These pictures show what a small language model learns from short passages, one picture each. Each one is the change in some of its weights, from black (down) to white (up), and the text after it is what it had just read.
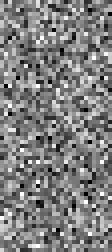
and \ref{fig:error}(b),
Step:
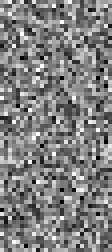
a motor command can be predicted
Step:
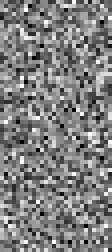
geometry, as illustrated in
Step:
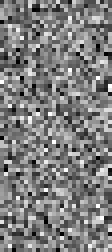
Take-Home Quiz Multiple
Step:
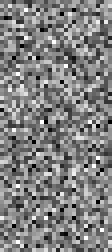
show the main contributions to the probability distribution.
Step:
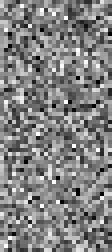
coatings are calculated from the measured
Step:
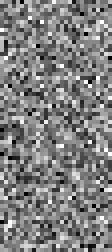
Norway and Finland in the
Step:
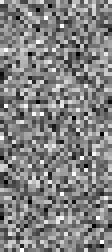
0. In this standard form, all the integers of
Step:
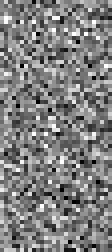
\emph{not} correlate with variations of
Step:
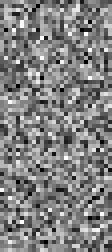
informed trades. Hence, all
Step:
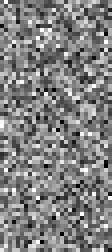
and their relevance in characterizing the
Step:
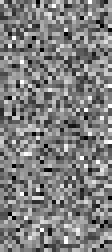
between various heart pathologies. This new
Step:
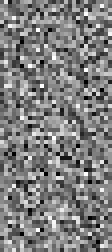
maturity and academic achievement
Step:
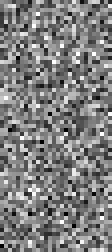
(or MCing, the delivery of
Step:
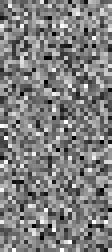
two or four orders of magnitude
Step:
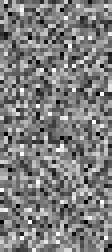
may play. In a further series of experiments
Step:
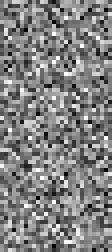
reliability in mobile robot localization
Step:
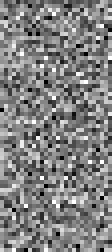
regions below these lines are probable with
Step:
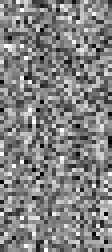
preferred can depend strongly on the
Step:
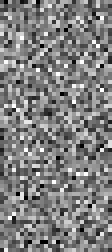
plane. If we take for instance the
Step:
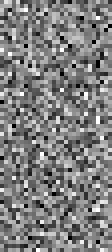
Algorithms (EA) are developed.
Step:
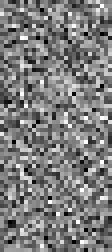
by the strong J-T coupling.
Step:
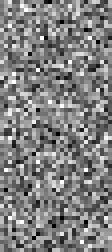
more participation and contributions to support its vision
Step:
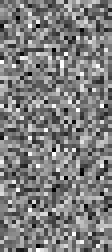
of 96.3 is obtained when the
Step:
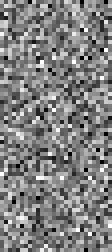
channels that appear when antenna
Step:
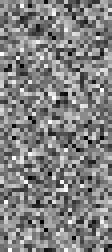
detector includes a high-precision
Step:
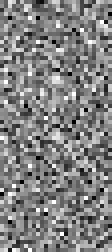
battery and lead acid battery
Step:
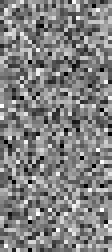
$\chi$ or, equivalently, the
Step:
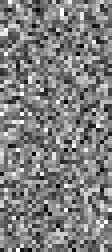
in the ATI model can be seen from the
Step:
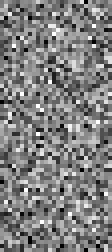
The dentist needs experience and training to
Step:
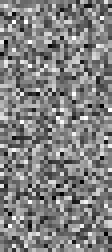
prepare three kinds of glass
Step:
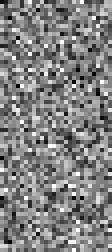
zero asymptotically. Effects of
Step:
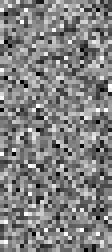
\caption{{\it Top panel}:
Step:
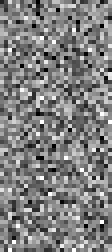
trajectories are chosen from a
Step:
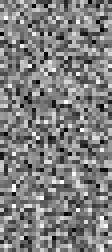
modified in all subsequent iterations,
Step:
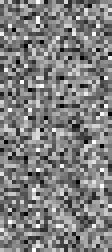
literature review and case analysis, we
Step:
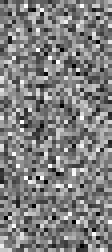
gold.[5, 21] Since this
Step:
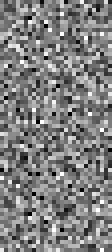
random effects (time) influence our model
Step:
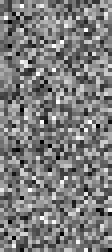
would provide valuable contributions to understanding the
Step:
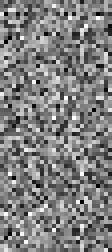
sequence step-by-step: each
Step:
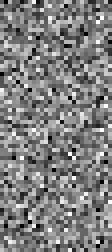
If the signs, miracles, and
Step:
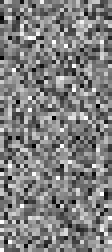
improvement of a dynamical framework is thus
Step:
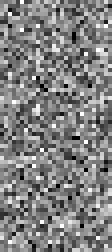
upload block – therefore more complex
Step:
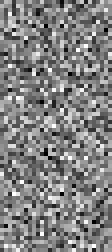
extracting the periodic table from
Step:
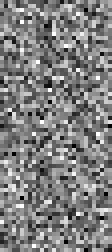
one invariant observable inside the basin
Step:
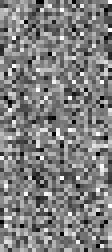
$SU(2)$ doublets
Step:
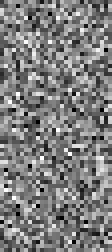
in possession of δ , the
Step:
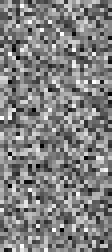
the government to coordinate with all
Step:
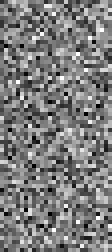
range from 23 – 37 MWh,
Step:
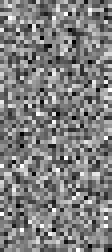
can be explored to test the data integrity
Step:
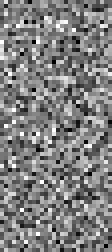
approaches to image classification can
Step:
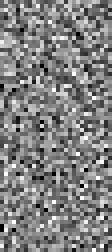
in regulatory decision-making for
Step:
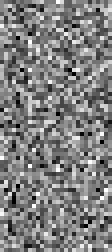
often used for developing team working
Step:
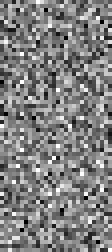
2025. - **Mitigation and operational
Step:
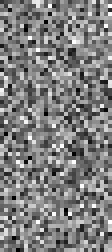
no competing interests. Additional information
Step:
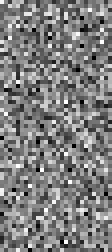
and the self-gravitating cases,
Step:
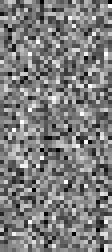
far been a present epoch [5].
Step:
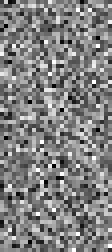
region (from Eurostat)
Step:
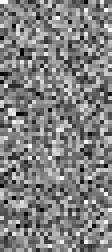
R. and Ratniov, L.
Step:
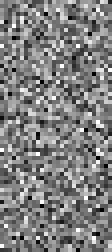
applied to any laser or ASE structure
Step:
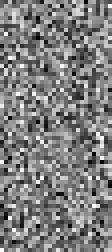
This behavior is mostly noticeable, since for
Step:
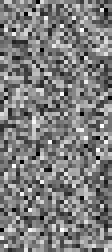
amino acids Asp197,
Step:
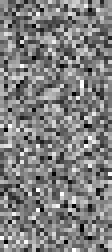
satisfy locality and one of the two
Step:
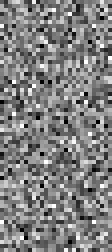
Pseudonymity, anonymity and
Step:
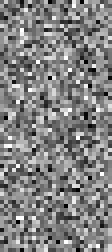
size problem. For the FQPM
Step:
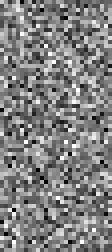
direction [18] and determined by
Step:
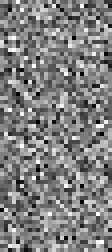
description of event-by-event
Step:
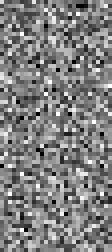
data sets with different mining techniques and comparing
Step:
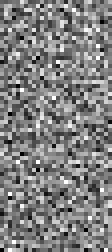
experiments and an ultrastructural
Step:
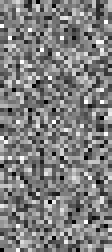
the city, and if they live in the
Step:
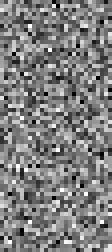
104) did the same. By the end
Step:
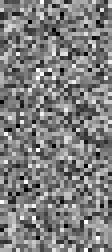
UML documents so cannot detect
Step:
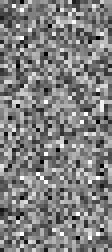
in this scenario is consistent,
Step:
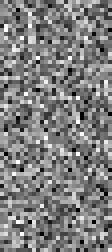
of the Solar System Following the
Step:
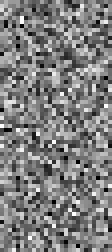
of memory stall time due to
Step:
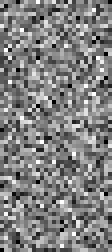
a description of pentaquarks in
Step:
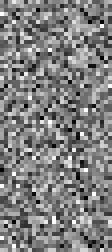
the effects of local physics acting on scales of
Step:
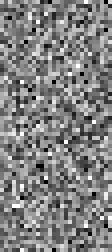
can convince the executive to discuss the
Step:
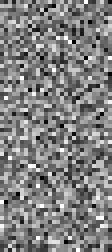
while the right panels show the
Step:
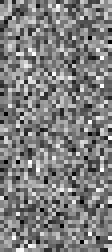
potential. Secondly, we compute the
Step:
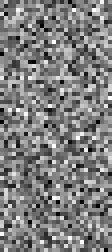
section to the details of the SRC. This
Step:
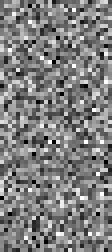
are more costly to compute than element
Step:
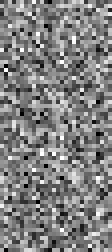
dense models in the one to two billion parameter
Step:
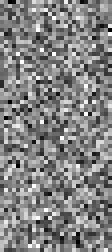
the far regions of space and ignoring
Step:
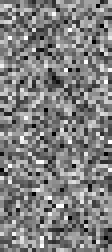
are still two effects that will alter the
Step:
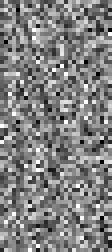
in all the five categories of web
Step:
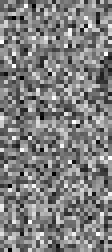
still in the test jig in order to
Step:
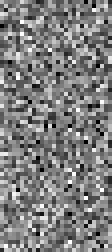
the best. However, due to the constraints
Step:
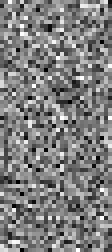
grouped all users on the blue team.
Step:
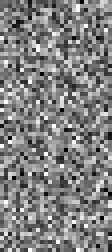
separating the resultant mixed error state
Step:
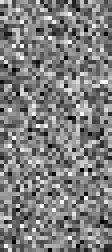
for the simplest Halperin states have been
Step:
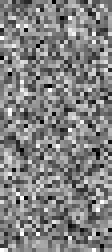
more than the threshold dose (this
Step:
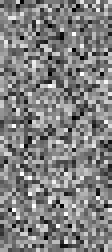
reviewed data. Diagnostic
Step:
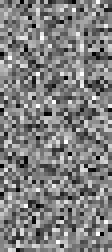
or dilatant; and plastic. In
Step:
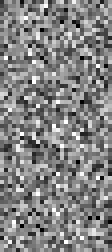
hole. The evolution result is described by the
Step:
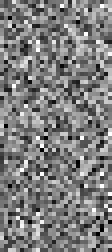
states of Y₂, Y₅ are ON
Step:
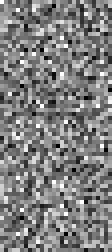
medicines, because the pharmacological properties can
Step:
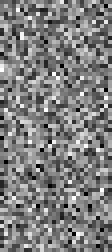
for all the release location of our 2018
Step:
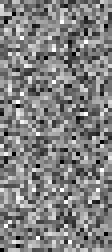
expectation values of occupation number and of energy
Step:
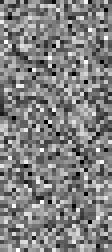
iron oxide nanoparticles
